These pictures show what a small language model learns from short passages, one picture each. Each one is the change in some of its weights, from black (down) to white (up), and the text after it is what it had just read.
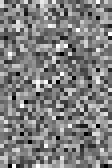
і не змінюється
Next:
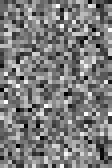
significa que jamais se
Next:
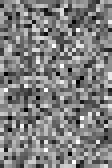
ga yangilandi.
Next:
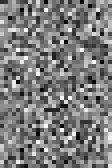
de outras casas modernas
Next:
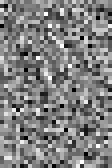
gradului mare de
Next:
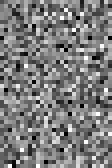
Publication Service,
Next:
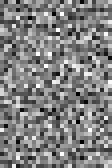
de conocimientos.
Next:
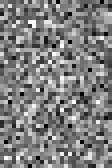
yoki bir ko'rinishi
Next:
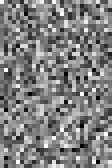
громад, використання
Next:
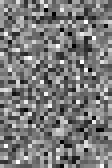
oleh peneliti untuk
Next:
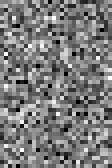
diabet va boshqa
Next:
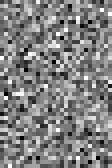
vorhanden ³
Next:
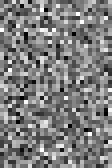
роли давом этишини
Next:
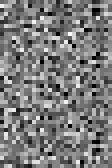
o`ringa ega
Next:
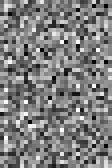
xalqqa bo'lgan
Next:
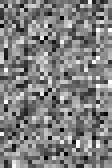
une a una realidad global
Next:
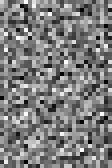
бутанинг сояга
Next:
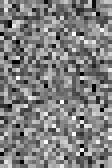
e os critérios
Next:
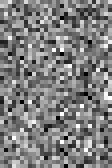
fatores motivadores para a
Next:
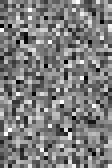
аспект политики
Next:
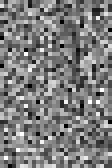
o'rtasidagi dam
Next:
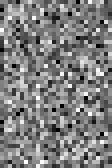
resultados de las encuestas
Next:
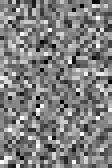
Improving detection
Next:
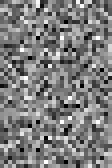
mahasiswa yang terus
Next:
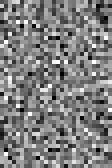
meselelerinden biri
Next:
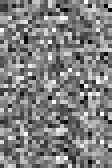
з копією
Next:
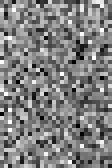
А (sIgA)
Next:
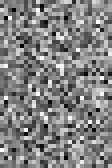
het wel degelijk
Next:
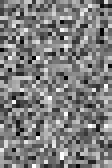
and the goods
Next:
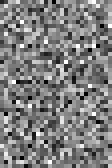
lengua española
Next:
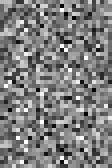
adabiyotlar, o'quv
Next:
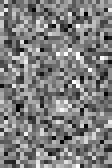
Фонд И-2,
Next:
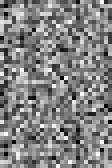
the VIII Intern.
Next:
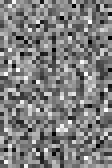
von der immateriellen
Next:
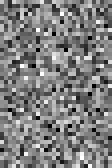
H. A study on the
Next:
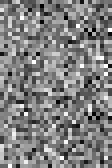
maqolada Ingliz
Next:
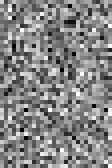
comme important pour leur
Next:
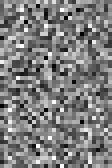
farklı alanında ve
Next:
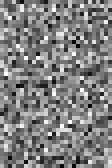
de un aula ordinaria para
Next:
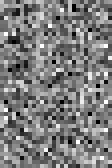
передавая её
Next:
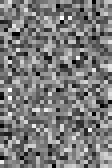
e o impacto que os
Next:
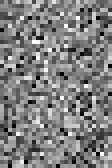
and then, at times
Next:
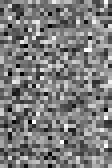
where people are
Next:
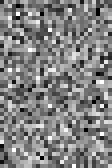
Møller IM
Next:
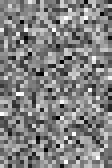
на третій пробній
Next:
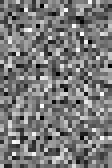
hasil penelitian pada
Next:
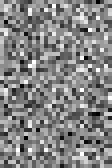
e‘tirof etilishi
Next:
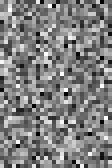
huolimatta ja
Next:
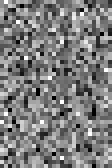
usullar bilan bolalarga
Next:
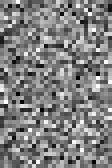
des capacités locales :
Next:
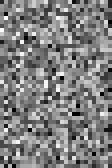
доминант в
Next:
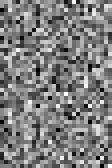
the course and management
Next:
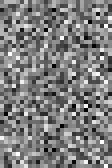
PPGECH foi
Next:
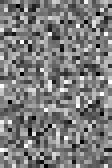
principal. § 2º
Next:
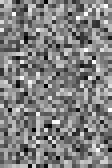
превосходство на
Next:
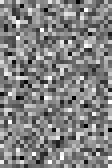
de l'enseignement
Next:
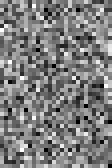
linguagem – porque,
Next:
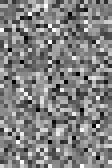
с вышеназванным
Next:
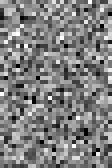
após a estimulação
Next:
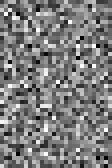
vom Volumen
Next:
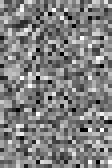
•Andare con la
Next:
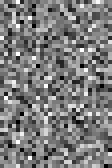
as Soluções baseadas
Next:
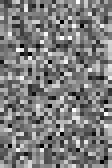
değil, bu hakka
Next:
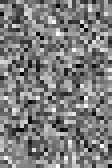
muito fracos; -
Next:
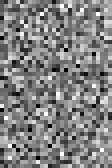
añade el reclamo
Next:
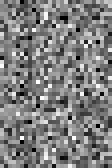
IN REGIONAL
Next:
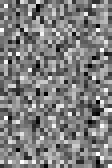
Московского государственного
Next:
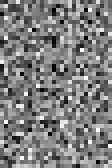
estudios y recursos
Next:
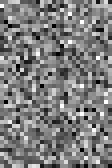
**Pesquisa em
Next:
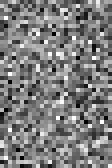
des paysans est de
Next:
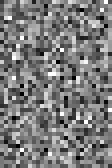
curiosidade e a
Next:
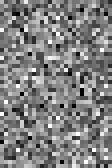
Навои был
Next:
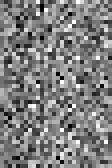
va yozilishida
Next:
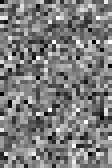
and behavioral
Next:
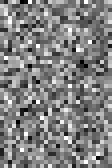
Aberta como prática
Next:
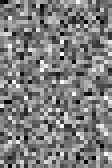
soni 15 tani tashkil
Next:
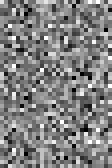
«О мерах по
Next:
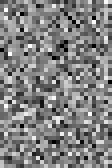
BO 'LAJAK
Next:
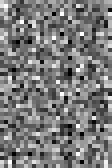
didasarkan pada teori
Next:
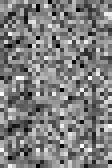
bilan yoritiladi.
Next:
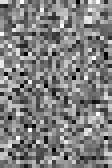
mati? Tentu
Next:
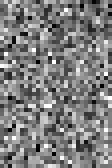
shartnomalar bilan
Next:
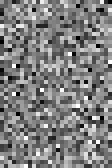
como factores explicativos.
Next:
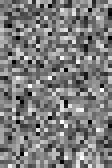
a systematic analysis of the
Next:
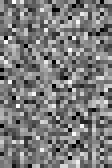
H., & Parolly
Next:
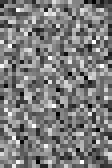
da cosmovisão
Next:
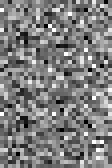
инвалидизации у
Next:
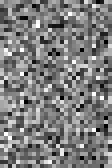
tespit edilen
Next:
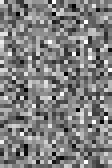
технологиялари орқали
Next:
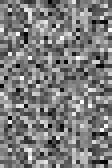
отношения») //
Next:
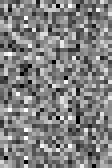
een maatschappij
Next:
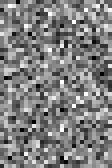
o lámparas
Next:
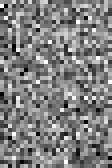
leur sommes très
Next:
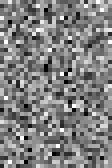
unda "soliqdan
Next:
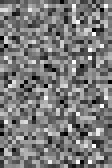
Mestra em História
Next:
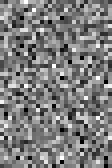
in the maintenance of
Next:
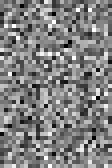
turmush marosimlarida
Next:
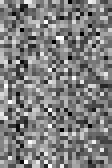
бўлади ва ҳар гал
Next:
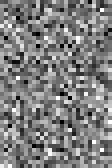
editorische Arbeit
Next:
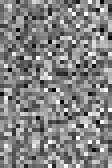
translated. This
